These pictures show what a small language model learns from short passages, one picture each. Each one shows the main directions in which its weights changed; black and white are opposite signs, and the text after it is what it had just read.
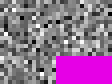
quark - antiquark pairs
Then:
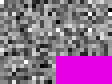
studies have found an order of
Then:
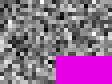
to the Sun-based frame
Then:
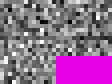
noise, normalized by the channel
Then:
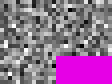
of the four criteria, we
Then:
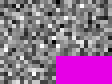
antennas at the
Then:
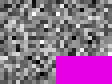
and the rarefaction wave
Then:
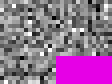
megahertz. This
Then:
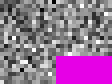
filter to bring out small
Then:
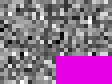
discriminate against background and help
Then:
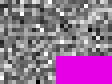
region where heavy neutrinos are
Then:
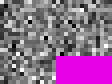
the system. We show,
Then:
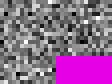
Roth, A.:
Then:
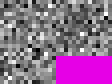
is likely to approximate the temperature
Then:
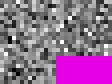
could be resolved down to the
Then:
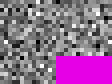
breaks into domains at
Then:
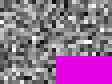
can be introduced/controlled
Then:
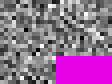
should be made between nodes in
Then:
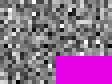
utilizing the Wolff
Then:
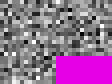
first and second order correlation experiments
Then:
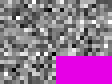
\end{equation} Here
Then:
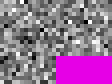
For example, stream filtering
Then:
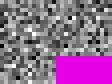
in the elementary reaction
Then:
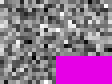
P., Warren,
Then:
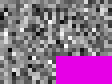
me the works of ref.
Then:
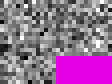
factors have been chosen to allow
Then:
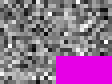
coordinating, and aligning
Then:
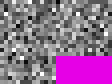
theoretical frameworks, the role
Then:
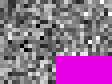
information and ideas traverse over
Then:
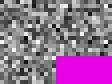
of localization given above, in
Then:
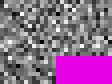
\sqrt{-AB} t
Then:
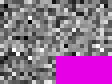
the same time, the
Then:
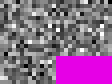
of stiffness the
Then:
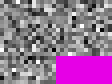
of spherical waves ${\cal
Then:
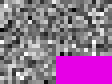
the transmission to all involved
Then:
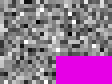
technical analysis Indicator
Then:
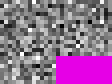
is doped, and
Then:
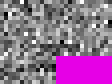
We summarize and compare the
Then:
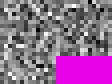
In Section 2, we prove
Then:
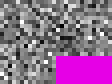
$\alpha$ and a fixed
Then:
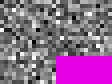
laser Rabi frequency,
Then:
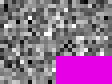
the historical context,
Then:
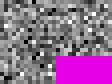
they are classical, these solutions
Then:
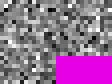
manufacturing and
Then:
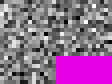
the investigation of resonances in
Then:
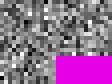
construct a unified theory
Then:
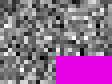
a particularly simple way. Because
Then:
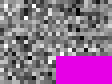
As a result, the
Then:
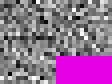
layer, with the output being
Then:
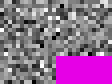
Berlin, Germany}
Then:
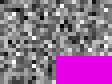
and $neoplasm
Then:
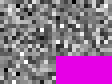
enabling its handling by
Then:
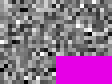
that traffic situations change from
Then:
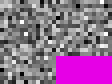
here by a Bloch electron
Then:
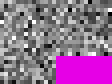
calculations (same one of
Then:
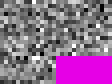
are identified. As long as
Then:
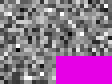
which is $\exp(-\inf
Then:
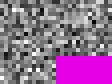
unpolluted regions have
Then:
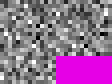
Linear perturbations about the
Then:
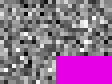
emissivity throughout the
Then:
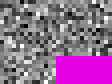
notation. Recognizing
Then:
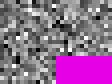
of these improvements introduced to
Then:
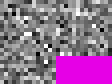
As shown in Fig.
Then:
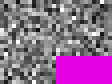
of the axisymmetric background
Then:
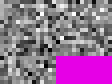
other half cell. The situation
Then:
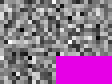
the lower precision of the spectral
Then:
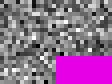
of percolation threshold for
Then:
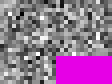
motion. To this end the
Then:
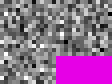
values are much smaller for merge
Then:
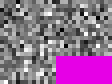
provided using a Fourier transform.
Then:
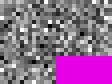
lasing threshold and mode
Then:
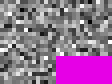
which can be inferred from
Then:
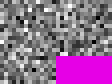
preliminary findings based on
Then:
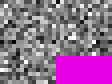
and the intermediate states during the
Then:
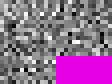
though not quite, matching.
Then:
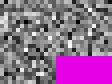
$\tilde{L}$ be
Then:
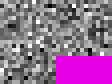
does not store the considered
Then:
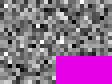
\tau^a N
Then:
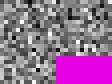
$\underline D$ only requires
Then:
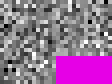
probable structure is shown in
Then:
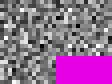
since the primary interaction rate is
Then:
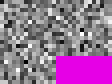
the identity operator channel suggests indeed
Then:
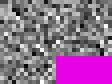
size. The actor parameters
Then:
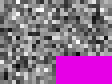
focal plane to account for
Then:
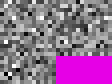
while neglecting the interference with
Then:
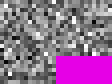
the WD retains the
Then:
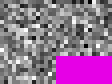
other fields is then easily obtained
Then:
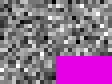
on the mass pattern. For
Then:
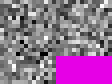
theory. The definite
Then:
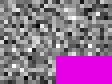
write the constraints conveniently
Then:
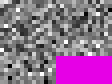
synergy is captured by
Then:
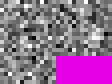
speeds, lack of coupling
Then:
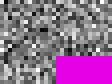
couplings the measurements have added
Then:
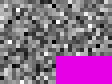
driving it to the zeroth
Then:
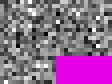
Grandi'' of
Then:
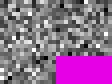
Finally we have the following result
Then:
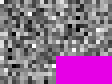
obtain the embedding by requiring that
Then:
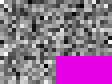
The gap distance is about 3
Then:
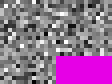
and is exponentially decaying for
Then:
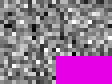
is small thus we will drop
